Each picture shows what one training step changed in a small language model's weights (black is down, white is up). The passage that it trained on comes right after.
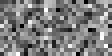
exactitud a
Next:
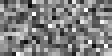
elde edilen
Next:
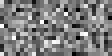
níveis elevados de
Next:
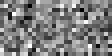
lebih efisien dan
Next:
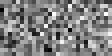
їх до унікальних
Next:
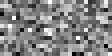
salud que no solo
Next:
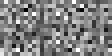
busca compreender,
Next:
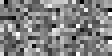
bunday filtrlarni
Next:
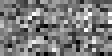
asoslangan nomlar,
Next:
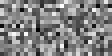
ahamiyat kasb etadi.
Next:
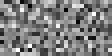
din ei,
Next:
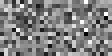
nem segíti a
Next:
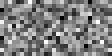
innovatsion yechimlari
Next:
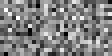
трудовому праві
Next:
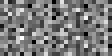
Ukrainian National
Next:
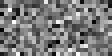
fait, mais pour ce
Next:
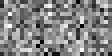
de la participación política a
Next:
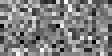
tahlil qilinadi.
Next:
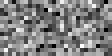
school. Мета
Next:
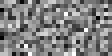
derechos y su particular
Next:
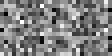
bajas en
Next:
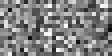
desde la experiencia
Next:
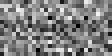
à pousser dans
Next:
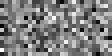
c'est la
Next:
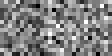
Tansi, has
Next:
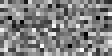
находится в его
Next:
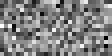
умови, що
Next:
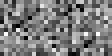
te brengen:
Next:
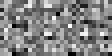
primero porta en
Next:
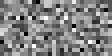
modo que uma bola
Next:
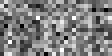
El avance de la
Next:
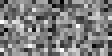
ва васеъ
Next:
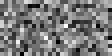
Moss C,
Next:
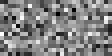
определённым образом
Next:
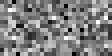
može se
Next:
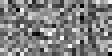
coutume, la
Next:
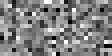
Research Agenda.
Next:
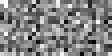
números naturales
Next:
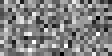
online a atividade foi
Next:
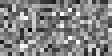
местных органов
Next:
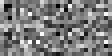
і створюючи
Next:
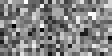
чи у спілці
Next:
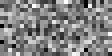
fikrlashning rivojlanish
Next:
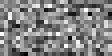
conocer el sentido en
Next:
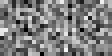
palavras, um
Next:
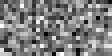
в себя и
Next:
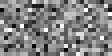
Yoshlarga badiiy
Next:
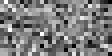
с нарушенным
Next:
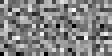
comportamiento adaptativo es
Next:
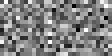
utilizarán para
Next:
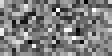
4. John
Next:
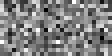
recherche scientifique
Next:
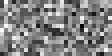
de información transparente y
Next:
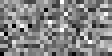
de reserves
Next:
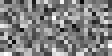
est significatif de
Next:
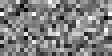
e doença arterial
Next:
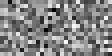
present basic concepts
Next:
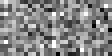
XXI kompetensiyalari haqida
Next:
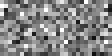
de diferencias” y
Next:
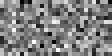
ifodalashi; -
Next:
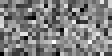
is why,
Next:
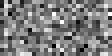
is. Noemen
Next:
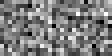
against the
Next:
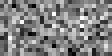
desigualdade social
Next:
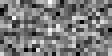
Figure 1 -
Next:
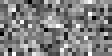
mundo». Ahora
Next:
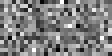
na Constituição da
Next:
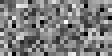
enter environment of
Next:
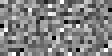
नीति और
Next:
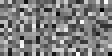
yordam beradi, shuning
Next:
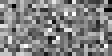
Figura 9:
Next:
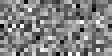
samarali foydalanadi. Shu
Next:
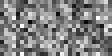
byudjet tizimining
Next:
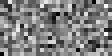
семьей. На
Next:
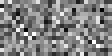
faqat nazariy fan
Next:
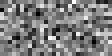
має специфічні
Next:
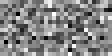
pregunta acerca
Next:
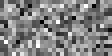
поширення на
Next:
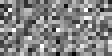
aloqalari natijasining
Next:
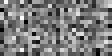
of the seclusion
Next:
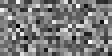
estudo da história do
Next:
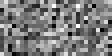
live, using
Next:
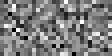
nie ukazują
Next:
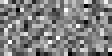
de exiliados
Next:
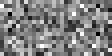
flexibility of
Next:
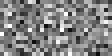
Nacional de Educación
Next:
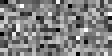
активное участие
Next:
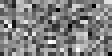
education is an important factor
